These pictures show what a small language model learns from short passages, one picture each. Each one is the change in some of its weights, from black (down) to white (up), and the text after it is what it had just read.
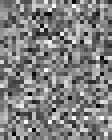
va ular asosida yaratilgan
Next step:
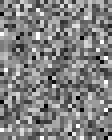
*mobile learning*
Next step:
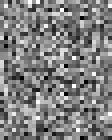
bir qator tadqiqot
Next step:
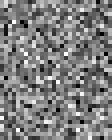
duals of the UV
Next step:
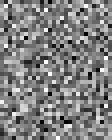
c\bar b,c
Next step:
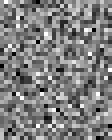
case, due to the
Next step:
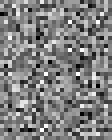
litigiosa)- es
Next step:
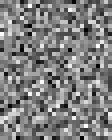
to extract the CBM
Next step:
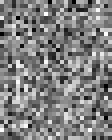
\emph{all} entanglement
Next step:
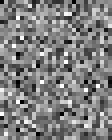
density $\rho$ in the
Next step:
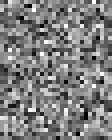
to calculate velocity and gravitational wave
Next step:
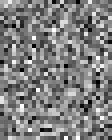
vary freely. In
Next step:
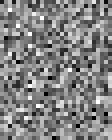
the L/P solution,
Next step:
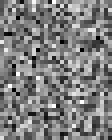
graph neural network models for further
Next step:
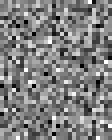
boundary transfer matrix. In section
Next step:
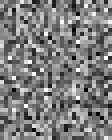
ўзига хослиги
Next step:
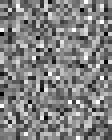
\frac{\rho \omega
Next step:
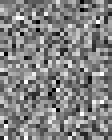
aplicar uma prova
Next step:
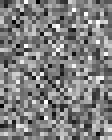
Vorbeugung von
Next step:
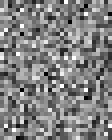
weak, $\beta \ll
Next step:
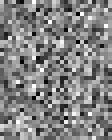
care, în
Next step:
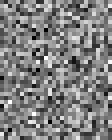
туризму, на
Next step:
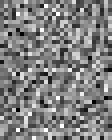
A frustração no
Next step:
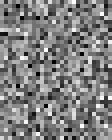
una compañera de
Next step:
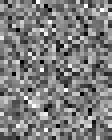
pés. Além
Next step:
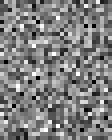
modified. It should be
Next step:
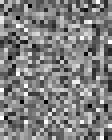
neutral molecule excited
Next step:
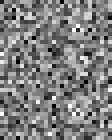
system is integrated.
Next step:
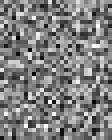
specialization in China: evidence
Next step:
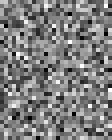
harflar soniga
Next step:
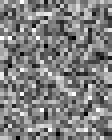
заключается прежде
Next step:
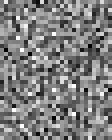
через свій
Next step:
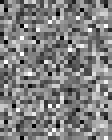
A, Aachen,
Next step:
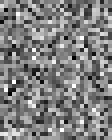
DXShning iqtisodiy
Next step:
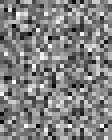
Yuqori sinf
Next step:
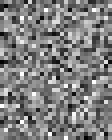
turn provide efficient implementations of
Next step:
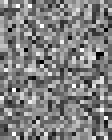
the following system describes the
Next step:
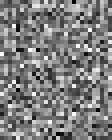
va ta'limni global
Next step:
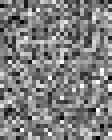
учитывать в
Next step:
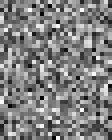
of the calculation of the form
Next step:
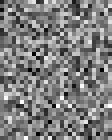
туризме наиболее
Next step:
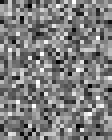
to the speaker identity
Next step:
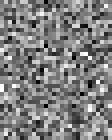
в зеркальном
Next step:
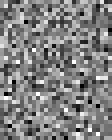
the Minkowsky
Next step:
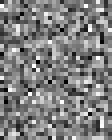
which is modelled.
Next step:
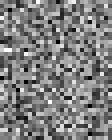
Jan Novotny
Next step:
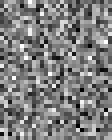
da Silva.
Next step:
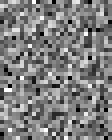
and Christoph
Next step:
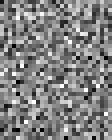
matter density $\rho $ of
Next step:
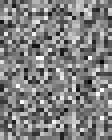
пособие. М.
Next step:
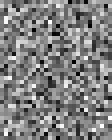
exact form of the power corrections
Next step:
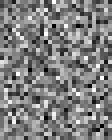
\newblock Industry
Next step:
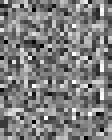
which introduces an exponential
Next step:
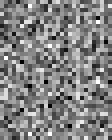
pengaruh ekonomi
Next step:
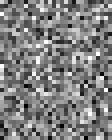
in turn causes local fluctuations
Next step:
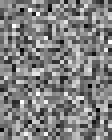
further compressed, however
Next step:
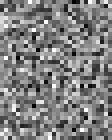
now discuss several strategies for
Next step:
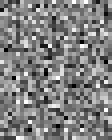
E & \nodata
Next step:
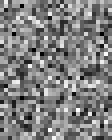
this system by Masegosa
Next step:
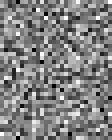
após sua implementação:
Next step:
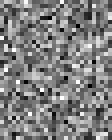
are performed for the homogeneous
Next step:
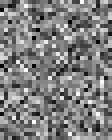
because it is constructed in
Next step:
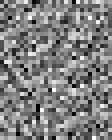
boson can be produced from the
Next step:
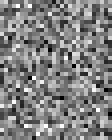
the waves in a uniform fluid
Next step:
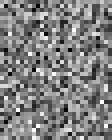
into new positions,
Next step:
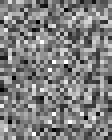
Let $k$ be the
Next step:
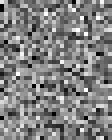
light rays travelling
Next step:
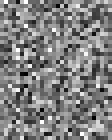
unique aspect of the wide
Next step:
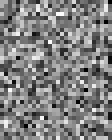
the frequency of it.
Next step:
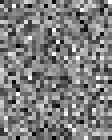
{\em counteract}
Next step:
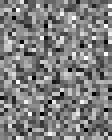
le plan économique que
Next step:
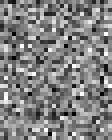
organizados en base a la
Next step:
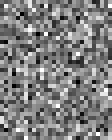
para descartar a
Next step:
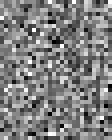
The QDTA framework
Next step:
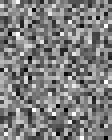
volta sperimentato la
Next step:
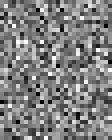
Trabajos de
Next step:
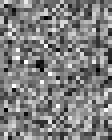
are identified via their different
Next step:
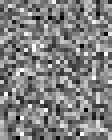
particles with Hilbert space
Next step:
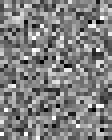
badiiy maktablari
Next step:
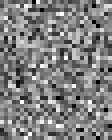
resonant inelastic
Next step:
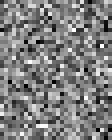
de Janeiro:
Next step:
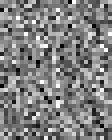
McGregor for
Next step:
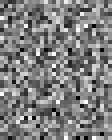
a human prostate cancer
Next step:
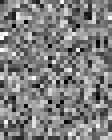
HMD is being implemented
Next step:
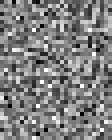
to usual perturbation theory which
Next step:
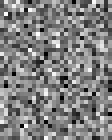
con el factor cultural y
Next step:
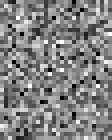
significantly useful in cases where object
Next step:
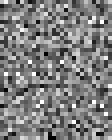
bog'liq predmet
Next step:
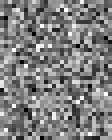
maxsus iqtisodiy
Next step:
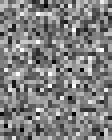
ishlab chiqilib darsda
